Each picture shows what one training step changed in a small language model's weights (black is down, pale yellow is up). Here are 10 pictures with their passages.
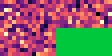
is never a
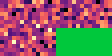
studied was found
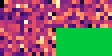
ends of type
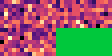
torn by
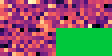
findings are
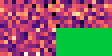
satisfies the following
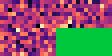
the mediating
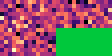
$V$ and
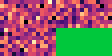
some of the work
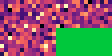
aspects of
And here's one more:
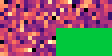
of $\p
